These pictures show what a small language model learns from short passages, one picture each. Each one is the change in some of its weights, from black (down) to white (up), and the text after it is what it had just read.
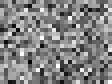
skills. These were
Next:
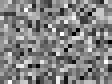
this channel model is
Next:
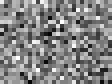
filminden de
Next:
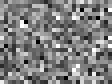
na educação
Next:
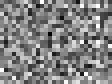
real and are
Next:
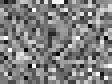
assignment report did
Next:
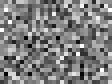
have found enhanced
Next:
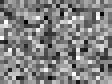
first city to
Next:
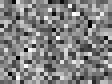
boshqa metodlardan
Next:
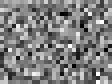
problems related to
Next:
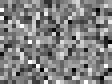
black dot represents
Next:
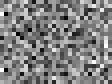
and act
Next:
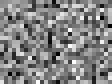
failures that take
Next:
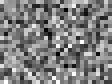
widths of different
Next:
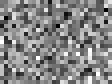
objective considerations and
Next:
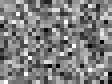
its identification
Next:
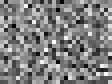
yang tidak
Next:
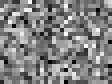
materials on alternative
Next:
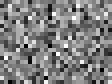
always very small.
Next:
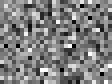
se conjugan
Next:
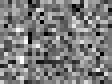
a p-value
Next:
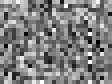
on the potential energy
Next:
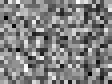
process of the human
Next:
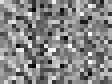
the goal of which
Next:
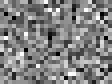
assigned, then
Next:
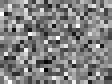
and even fall
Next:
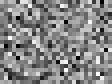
study is to show
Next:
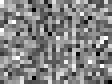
the magnetic flux that
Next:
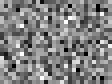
compound isolated from
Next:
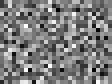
Writing –
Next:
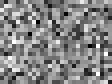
limitations, it
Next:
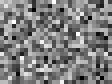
the systemic disease
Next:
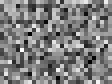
of possibilities
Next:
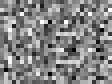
Turkey was
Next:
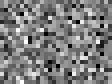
superiore a
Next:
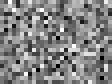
The background field may
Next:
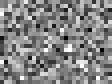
and can increase their
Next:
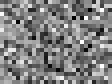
the glass top and
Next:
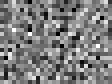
PgW distribution
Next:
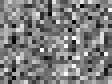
se realizó una
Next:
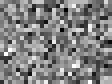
diameter of
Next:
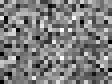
direct conversion
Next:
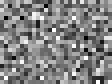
el proceso de
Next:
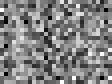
detailed information on active
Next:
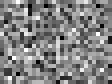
a graph $
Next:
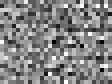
are the area and
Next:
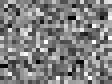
Baru Pada
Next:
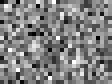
8 below. Since
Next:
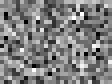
treated as
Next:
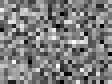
tasks. Additionally,
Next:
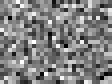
lifetime that could
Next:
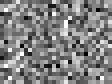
deviation from
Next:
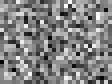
improve communication through social
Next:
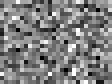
nos corpos
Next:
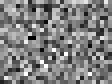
of the weak force
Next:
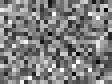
allow automatic
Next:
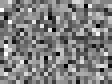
scattering or formation of
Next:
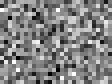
reproductive capacity
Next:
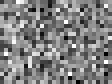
both peaks of
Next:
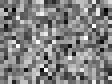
Weise den
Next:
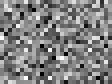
for both models,
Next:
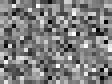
COVID-19 e
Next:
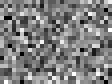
article draws
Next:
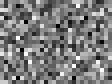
measured HOM
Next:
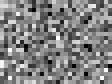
the errors associated with
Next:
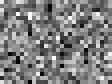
interest. For the
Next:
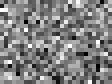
explainable artificial
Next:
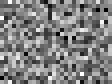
role of community and
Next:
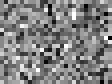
función de
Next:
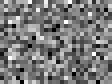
исследования / Под
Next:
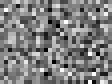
savings of up
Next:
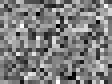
of RNA
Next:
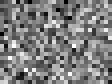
propgates in
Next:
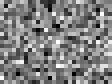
random volumes
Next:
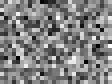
instance). From an
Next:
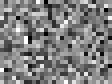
ground and a
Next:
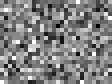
block positively
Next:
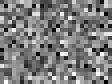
| 5 marks
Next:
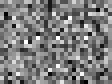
content (%) of
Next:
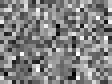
suggests that CAM
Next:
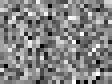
techniques such as
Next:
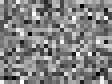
un taureau
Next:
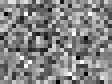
in either of these
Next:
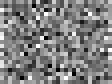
Journal of Applied
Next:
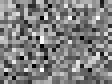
with appropriate technologies.
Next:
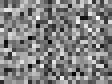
can be seen in
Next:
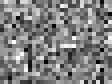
is characterized by a
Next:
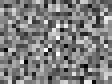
Several years
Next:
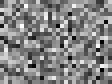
led to the
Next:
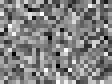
organization and attention
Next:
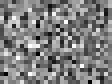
depth to enable
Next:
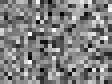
consider the equation of
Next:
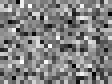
Literature shows
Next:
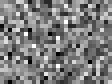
its normal vector.
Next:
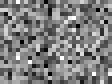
influential for both
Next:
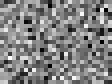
decrease in the
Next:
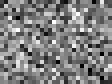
de receber os
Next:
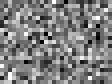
proton centers
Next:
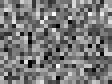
showed a significant negative
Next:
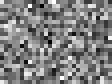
precisely the
